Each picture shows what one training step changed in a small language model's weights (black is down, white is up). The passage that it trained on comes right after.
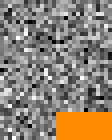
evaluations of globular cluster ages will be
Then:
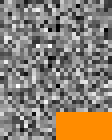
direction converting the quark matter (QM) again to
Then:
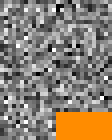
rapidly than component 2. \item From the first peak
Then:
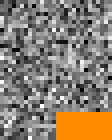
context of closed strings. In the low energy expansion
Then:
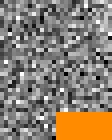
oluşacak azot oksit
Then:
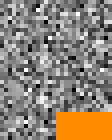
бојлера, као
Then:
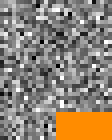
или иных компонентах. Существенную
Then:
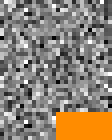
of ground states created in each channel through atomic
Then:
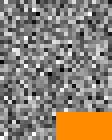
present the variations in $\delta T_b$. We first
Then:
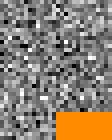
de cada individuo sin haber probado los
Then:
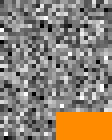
qo‘shimcha chora-tadbirlar
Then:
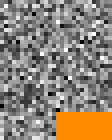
and 28 not, besides 16 valid \E/\W
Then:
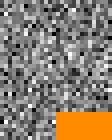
cu caracter sexual se subînțelege
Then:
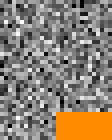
Em muitos casos, tais ofertas
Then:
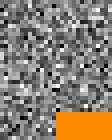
hamda mustaqil intellektual
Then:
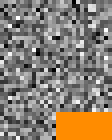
terme légende est connu selon les
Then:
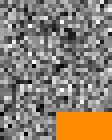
but also an intra-band negative correlation. In
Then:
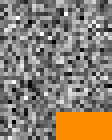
dla rolników. Pas
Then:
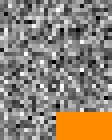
Buxoriyning ustozlari, hadis
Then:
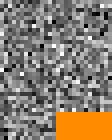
Decisão IF ELSE ```
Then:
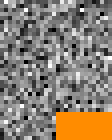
of the single layer \ac{AN} as functions of
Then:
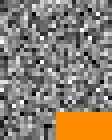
their paper, and also \emph{rejection-free
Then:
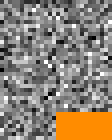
physics. Each operator is accompanied by its
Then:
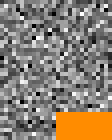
institutsional qoʻllab-quvvatlash
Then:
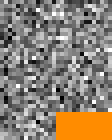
indígena numa área não é
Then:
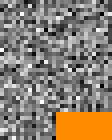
Zugriff auf die GND und ihre
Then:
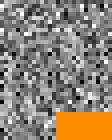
mass. This can be justified by estimating
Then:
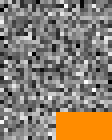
Buning tarixiy-tadrijiy
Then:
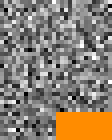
ajratib olingan polifenollar
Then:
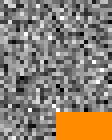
for significant detections, supporting the global
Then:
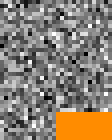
Bruyn, priv. com.). However, in addition
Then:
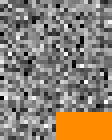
a vingança, até então exercida
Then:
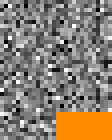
Frigyen Dizisi Görsel
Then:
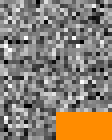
пример, чьи установки и
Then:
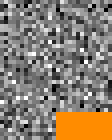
Silondae adalah 44% responden
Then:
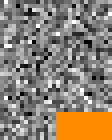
result from anisotropic molecular scattering, where the measured contrast
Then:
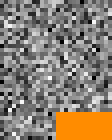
gözetimsiz modeller ile
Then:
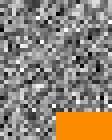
интеграция этих источников
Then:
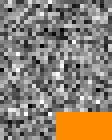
dialogu (opponenta) wobec
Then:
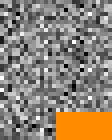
\BibitemOpen \bibfield {author} {\bibinfo {author}
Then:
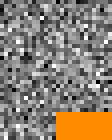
clusters such as Virgo with its complex geometry and important
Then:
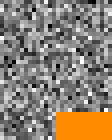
single particle's energy and pressure. Using the virial
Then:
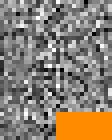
этих местоимений в значении
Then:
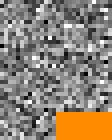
пашни из пожнивных
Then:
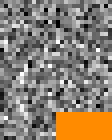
professor Qo'ldoshev Q. M.
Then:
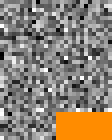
faz-se necessário a busca de novas
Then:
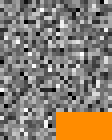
írott versében és nem
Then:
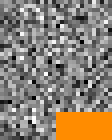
different $Ch$ shown by the vertical dashed lines in figure
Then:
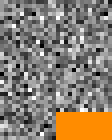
$TeV$. This work was supported in part by the
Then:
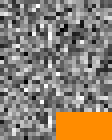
\affiliation{ $^{1}$Kavli Institute for
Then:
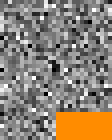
combines oligonucleotide selection and application
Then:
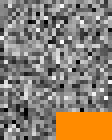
joriy etilgan. Kapital indeksi
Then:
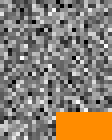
external electron and muon, turn out to be
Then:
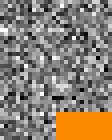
tili, matematika darslarida
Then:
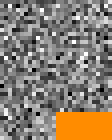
ruxsat etildi.* Bosh
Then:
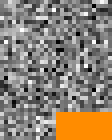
ва 84-моддаларига,
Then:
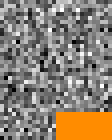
efficient zero-suppression. This is important because it
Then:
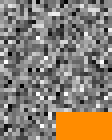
abitativo, richiede uno
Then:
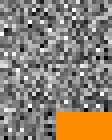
sarflangan xarajatlarni ular
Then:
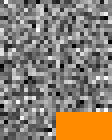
ranking DB-Engines (2023), com
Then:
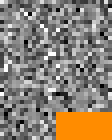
la crise économique liés au
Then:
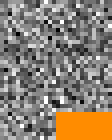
в каждом случае должен применяться
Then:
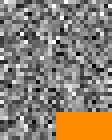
of NWs. b, A simulated magnetic field
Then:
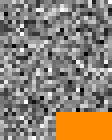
divided by that from method A) as a function of
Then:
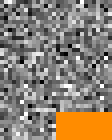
e predição dos mesmos. 2.2
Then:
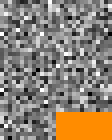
the background of interest means that Lorentz covariance cannot be
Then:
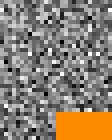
использовали предварительно обученную
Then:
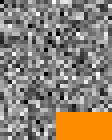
in our sample, below, we will discuss each source
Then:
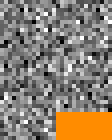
conducting or infinitely permeable boundary conditions is defined
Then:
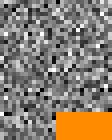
ezgu va umuminsoniy
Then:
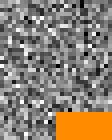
Rossiyada istiqomat qiluvchi
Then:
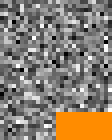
\affil[3]{Big Data Institute, Li
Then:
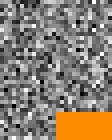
The extinction coefficient $\kappa$ in the
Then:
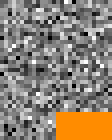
цифрової економіки, зокрема
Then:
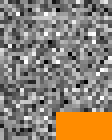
supersymmetric solutions can be easily obtained using these methods.
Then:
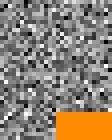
IV asrda Sharqiy Hindistonda
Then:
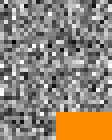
с тем ГК Узбекистана, следуя
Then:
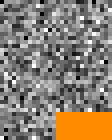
scientific papers are not necessarily the most important
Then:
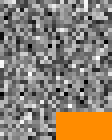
depending on the Casimir of the adjoint
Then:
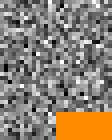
the help of an ansatz for the state equation of a
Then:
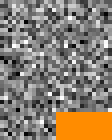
як активним, так і пасивним.
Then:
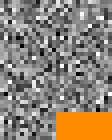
воздуха пассажирского
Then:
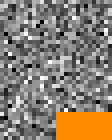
o'rtasidagi hamkorlikning
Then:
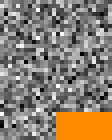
discussed elsewhere, as prior experiments and simulations on
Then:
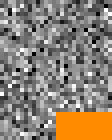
которого трактуется не только как личный
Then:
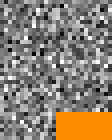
kasalliklarning ko‘pchiligi
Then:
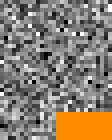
increasing the values of *m*. **Figure 8.**
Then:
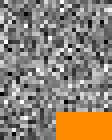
studied in Sect.~5. The $V$ magnitude
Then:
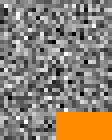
kerak, deb ta'kidlangan.
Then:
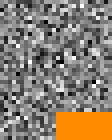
Ammo uni olovdan tortib olishadi.
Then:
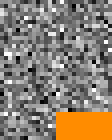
its individual objective against the shared objective. Based on
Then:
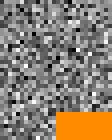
idea that it is the intrinsic spectral slope that correlates
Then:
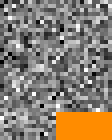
bola ota-ona eʼtiboridan
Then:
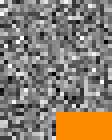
that any pair of ensemble Hamiltonians of the
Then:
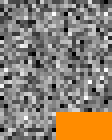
no $\ast$ structure defined on the Jordanian
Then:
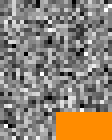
Коефіцієнт відпору конструкції
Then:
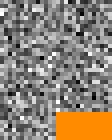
given by eq.(33). In this form it is
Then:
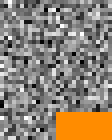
Sharjah, PO Box
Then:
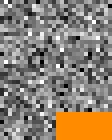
standard Vicsek model, where collective orientation
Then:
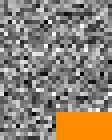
алгоритму можна отримати
